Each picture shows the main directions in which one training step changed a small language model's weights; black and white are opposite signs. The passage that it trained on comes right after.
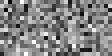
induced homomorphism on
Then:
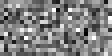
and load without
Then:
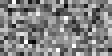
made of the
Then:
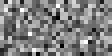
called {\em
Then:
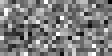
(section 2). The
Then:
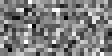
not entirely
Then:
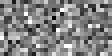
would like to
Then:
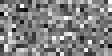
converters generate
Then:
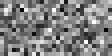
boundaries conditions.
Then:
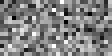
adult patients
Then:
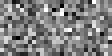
best treatment
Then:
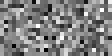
we count the number
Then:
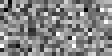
application of these
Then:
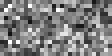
a sample of
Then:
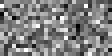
an easy
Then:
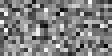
the disinfection
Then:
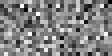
$\Omega X$ as
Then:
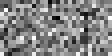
it replaces
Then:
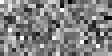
school size and
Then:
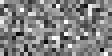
approach noticeable results
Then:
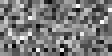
Case study -
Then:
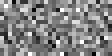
structure (see figure
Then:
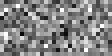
the Parametric
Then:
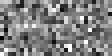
process represented on
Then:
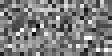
to be in the class
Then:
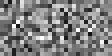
at the expected
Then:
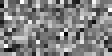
the desired
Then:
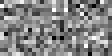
good alternative
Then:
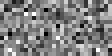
to come across
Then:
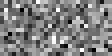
unit arc.
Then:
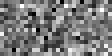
the dissemination
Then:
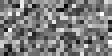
ensured by
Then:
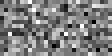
case for optimum
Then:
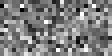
\cong C,
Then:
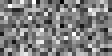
Lie theory
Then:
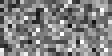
that the choice of
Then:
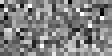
direct providers of
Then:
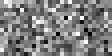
with Cartan
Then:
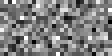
plateau in
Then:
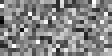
the notion of
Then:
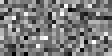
the balanced
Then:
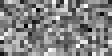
improvement of
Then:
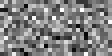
containing one$\}$.
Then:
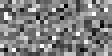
interest, but it
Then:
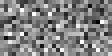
Ann. of
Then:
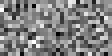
check that \\
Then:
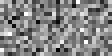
by erosion
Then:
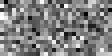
many avenues
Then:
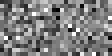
to saying that
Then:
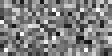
H}$ the process
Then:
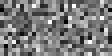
greater ±
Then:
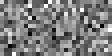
concentration flow
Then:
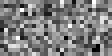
the dual sequence
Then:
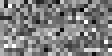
$v \in
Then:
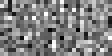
operations on them.
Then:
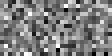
Banos, the
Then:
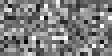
provoking experts
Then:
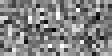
It addresses
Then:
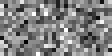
which was not observed
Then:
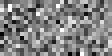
second clause in the
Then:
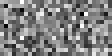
in 9th and
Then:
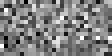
f $, on a
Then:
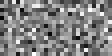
these activities into
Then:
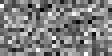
as reference and
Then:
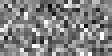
IMQ upon
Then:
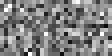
node waits for a
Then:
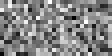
of density to
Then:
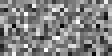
the existence of a
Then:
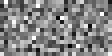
the previous section.
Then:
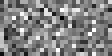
is defined by the
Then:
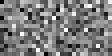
it is reduced at
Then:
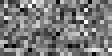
$z \in
